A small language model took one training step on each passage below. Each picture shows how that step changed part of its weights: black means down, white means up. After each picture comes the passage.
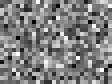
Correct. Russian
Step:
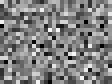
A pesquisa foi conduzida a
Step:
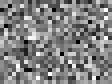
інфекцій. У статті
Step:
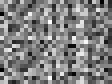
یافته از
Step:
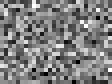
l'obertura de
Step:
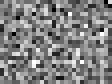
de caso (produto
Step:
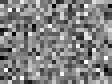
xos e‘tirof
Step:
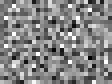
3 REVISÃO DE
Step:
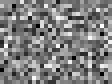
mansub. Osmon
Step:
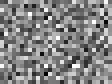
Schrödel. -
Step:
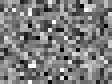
résultat indique qu'une
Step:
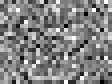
dans la littérature est
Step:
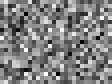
um instrumento de transformação
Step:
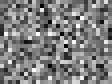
збутовий – коливання
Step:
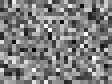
escritórios, característica
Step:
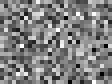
color en función del
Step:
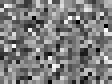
ҳақида фикр
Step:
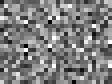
LA ZAGALA.
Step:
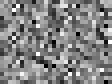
ва унинг ҳаётига
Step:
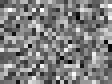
позволяя частично компенсировать
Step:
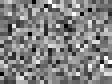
em necessidades de maneira
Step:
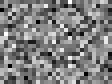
в інвестиційній діяльності підприємства
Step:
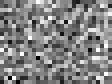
ko'rishimiz mumkin.
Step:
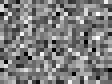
Tilda leksemalar
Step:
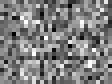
deveria ser aberto um
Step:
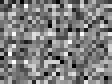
вирішення спорів між
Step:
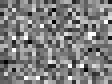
de aprendizagem também quando aplicada
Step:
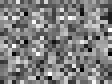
que evaluar también en el contexto
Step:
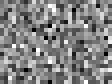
усулларда содир
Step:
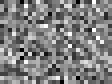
texnologiyani emas, balki
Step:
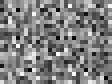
ролни бозор
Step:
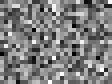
aproveitamento profundo
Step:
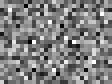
Não disponível; deg
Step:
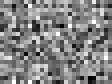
Bundan tashqari raqamli texnologiyalar
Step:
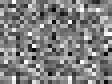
desenvolvimento, validação e
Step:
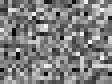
35 mingdan ziyod
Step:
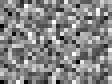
kichik, o'rta va katta
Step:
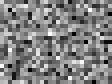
у систему поточного
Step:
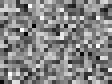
keltirib chiqarishi uchun
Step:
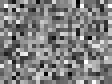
éthiques aux égards
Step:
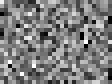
critical thinking formation in
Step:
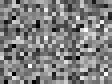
mujassam etadi.
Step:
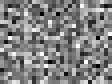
dastlabki ishlov
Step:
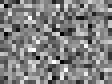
não terem acabado os
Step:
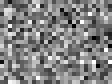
ilmiy tadqiqotlar jurnali. –
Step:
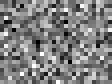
kulolchilik maktabi
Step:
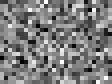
qulay xususiyatlarni olishga
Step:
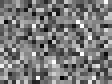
Água - Água
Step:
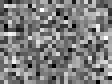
B2 y C1. Los
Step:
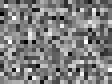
impacto ambiental y derecho al
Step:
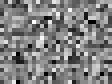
bo'ladi va aynan til
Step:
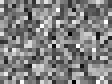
isler ótkennen
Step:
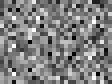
наголос саме на
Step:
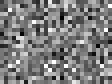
qual ou quais sugestões
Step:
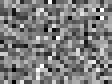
se movimentar sempre e
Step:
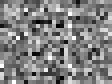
mumkin: "Qonunchilik
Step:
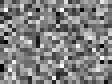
ibu tanpa perlu
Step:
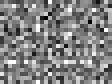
(logos) mismo.
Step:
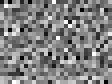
zu werden, d.h.
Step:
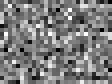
добровільних національних
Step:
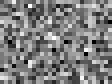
long-term management of
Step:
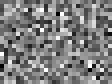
con God of War:
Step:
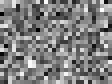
hammasi benihoya
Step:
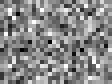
Правило формирования
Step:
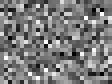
soupçonne avoir
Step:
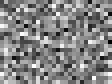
podstawie dokładnych
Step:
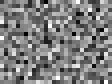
научиться мыслить
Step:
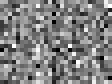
факторами ризику
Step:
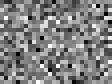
und Gewohnheiten
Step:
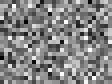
обеспечения избирательных
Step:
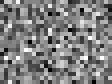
poderia ser apenas uma mera
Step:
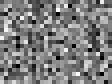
cagar budaya yang
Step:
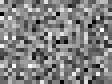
liderlik qobiliyatlarini rivojlantirish masalasi
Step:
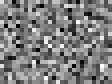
2. Stradling
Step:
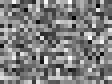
a également été mentionné,
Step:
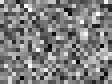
aktiv leksika borasida
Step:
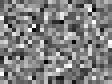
constitucional. NOTAS
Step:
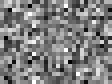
: dans les deux cas, il
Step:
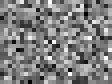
бошларида Хивада
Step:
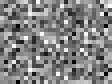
десятилетия в
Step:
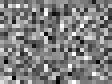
профессор (Узбекистан)
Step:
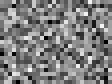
Pour l'entreprise et ses
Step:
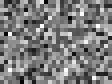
etkileşim ve
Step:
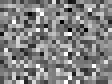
com o objetivo de promover a
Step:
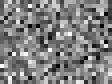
secara cuma-cuma yang
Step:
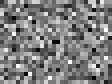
"Innovative trends
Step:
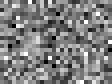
2009, o valor é inferior
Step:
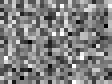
манфаатларига тўлиқ
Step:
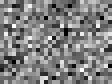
3. Psixologik
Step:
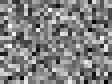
antitanalarga asoslangan
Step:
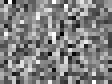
с производителями и
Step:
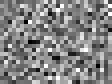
данной категории споров
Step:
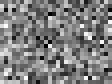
important dans le domaine du
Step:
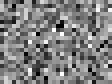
tiklanish va taraqqiyot
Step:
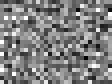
W. Van Hulle,
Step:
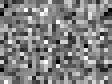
complexa, sem os efeitos
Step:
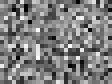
American College of
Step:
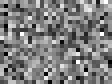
samarali vositalaridan biridir.
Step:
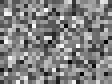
alcuni contributi culturali
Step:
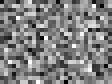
época marcada por
